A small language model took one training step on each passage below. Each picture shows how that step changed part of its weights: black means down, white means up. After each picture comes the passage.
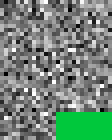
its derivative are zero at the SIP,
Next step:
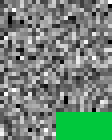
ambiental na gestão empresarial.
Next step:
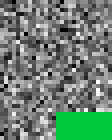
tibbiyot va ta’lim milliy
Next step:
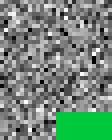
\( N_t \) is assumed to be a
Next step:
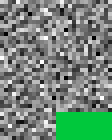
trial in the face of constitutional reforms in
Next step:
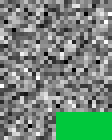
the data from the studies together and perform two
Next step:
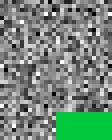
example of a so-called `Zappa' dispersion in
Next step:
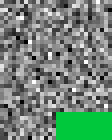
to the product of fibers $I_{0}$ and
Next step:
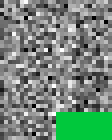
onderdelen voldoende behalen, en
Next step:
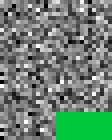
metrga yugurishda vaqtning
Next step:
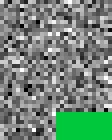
Velykoho Hertsohstva
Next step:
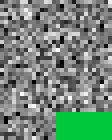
Cross-century Talent Foundation
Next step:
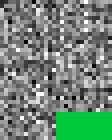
лалми бўз тупроқларнинг
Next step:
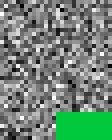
54,6 кг. По данным
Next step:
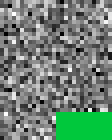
characteristics for precision medicine. The genomic and
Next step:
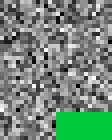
distribution of temperatures when convective heat transfer
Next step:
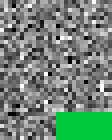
San Francisco, California
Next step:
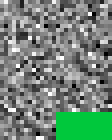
$f(U \cap\Omega)$ is a convex
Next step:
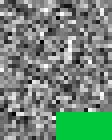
spins and $T$ is the time for convergence or
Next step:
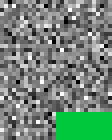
существо’. В славянских
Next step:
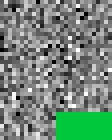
extract H- beam from the ion source is 40
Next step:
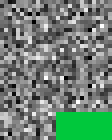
munosabat konstitutsiyaviy darajada
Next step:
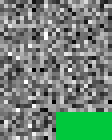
Bu so'z bilan xalqimiz qiz
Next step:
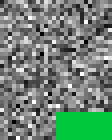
L. \'Alvarez-Gaum\'e
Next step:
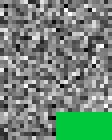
Gaussian function as our primary distance indicator. We also fit
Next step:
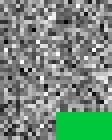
конструкции. 9. КМК
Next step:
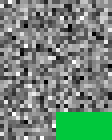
toedeling van toleranties onder
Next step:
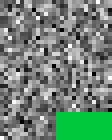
of the PNLF and SBF are
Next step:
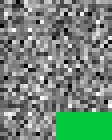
shoot a picture with a digital camera. More
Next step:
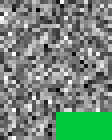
peuvent comprendre des composantes
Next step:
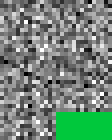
открытое за весь
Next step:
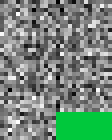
cycle scolaire apprennent les
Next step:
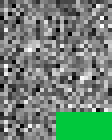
Республики Узбекистан
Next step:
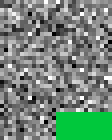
biased by attenuation. The terminology ``no
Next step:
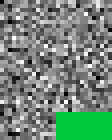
Dr. João Marcelo
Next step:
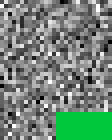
well as enhanced intralayer FM
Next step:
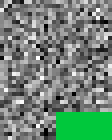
CFL phase respectively. However, global charge neutrality
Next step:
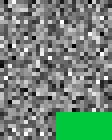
корпуса бе разработена и
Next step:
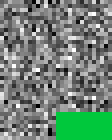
категорій репрезентує
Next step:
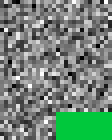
TA contient les résultats des
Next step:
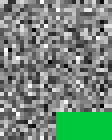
perfect bouncing ball in a vacuum, on
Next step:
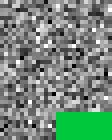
power law. Transforming the distributions to
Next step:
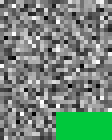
ou environnemental de son achat »
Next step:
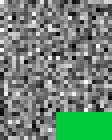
de colesterol excesivas son
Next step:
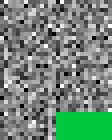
значення та ефективного використання
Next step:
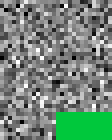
2, we will introduce the notion of bicrossproduct
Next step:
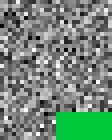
el cual contendrá los artículos 16
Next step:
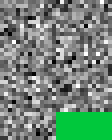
by observing that the zipped phase for the
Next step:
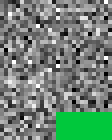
\rm \Msunyr$) like Lyman
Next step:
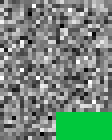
represent a regime in which consumer demand is low.
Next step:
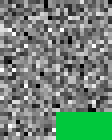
We obtain \begin{equation} c^2 \ge
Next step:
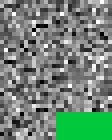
Monitoring va baholash mexanizmlari
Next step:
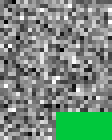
measures and start them in time. Keywords:
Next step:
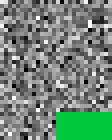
called a \textit{decomposition of
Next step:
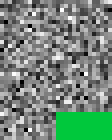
article presents the results of studies on assessing the
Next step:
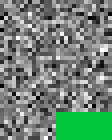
tovarni uzil-kesil xarid
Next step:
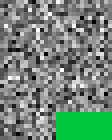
the entire mapping group. As applications, we identify all such
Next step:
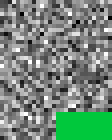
should not be directly associated to the mass of the particle under
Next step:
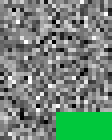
capital, firm strategy, and firm
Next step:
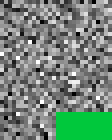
Subject Classification.} \ 90C30,
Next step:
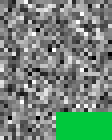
group with finite center and $K\subset G$ will
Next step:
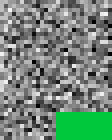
$n>n_3$ and $\alpha \in
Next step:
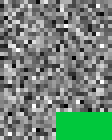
new FEERIC allows one to set a working
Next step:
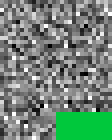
le véritable problème en zone
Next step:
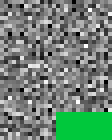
DONETSK PEOPLE'S
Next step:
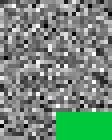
(\ref{hodgehur})). This
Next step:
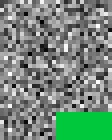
\ref{discrete}? At the most
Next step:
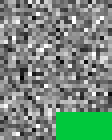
в контексті війни
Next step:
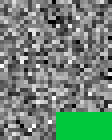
to images with $12''$ resolution, albeit
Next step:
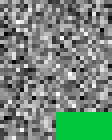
constants and the range of $t$ is
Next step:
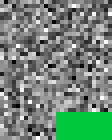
the energy loss parameter, $\mathcal {N}$, the
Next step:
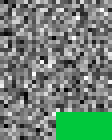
to the DFT band structures of \CFO with and
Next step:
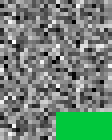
како во овој случај,
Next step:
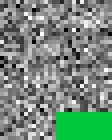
symmetry massless higher spin fields we propose leads to the
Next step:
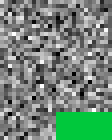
as $r\to r_h$. Without
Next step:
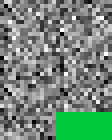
свежеизготовленного активного
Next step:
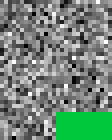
in the country is mainly aimed at the rational
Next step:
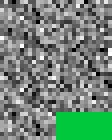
\hline a) $\rightarrow$ 8 & 1 &
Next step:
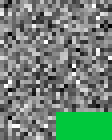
$2\Delta_n$. We will now prove that
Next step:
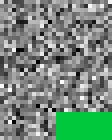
some technicalities involved (skipped due to space
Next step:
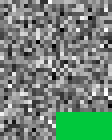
o delegada. En cuanto a la
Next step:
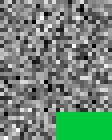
the $\ahom(-,\catw)$-exactness
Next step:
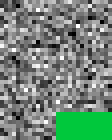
imaging measurements for Nb strips of different
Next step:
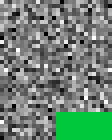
богатых и красочных
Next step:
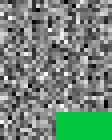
печатной форме, через
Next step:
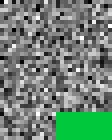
low temperatures in our simulations. The occurrence of
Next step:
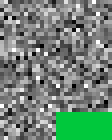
the data points in Fig. 2b represent a measurement of
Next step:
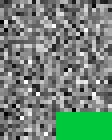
– бу ҳаётий муҳим
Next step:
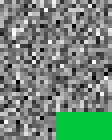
(далее – УУД), и
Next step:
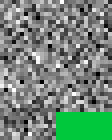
\in \cands$, $a \in
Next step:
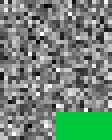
compares the power curtailment of
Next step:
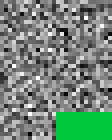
far, very rarely cited in the
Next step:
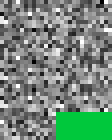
INTRODUÇÃO O período
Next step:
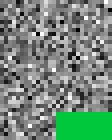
single scenario, or to worst-case optimization if the
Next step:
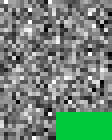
$N\rightarrow \infty $, the presence of the filter
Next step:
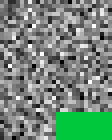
four, and five parties, the generalized latent entropy
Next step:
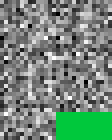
общественной опасности преступного
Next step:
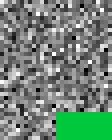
6), using the combination of the axioms
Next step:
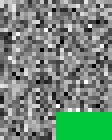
propia capacidad de comprensión del
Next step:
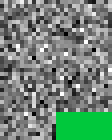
в военное училище». После
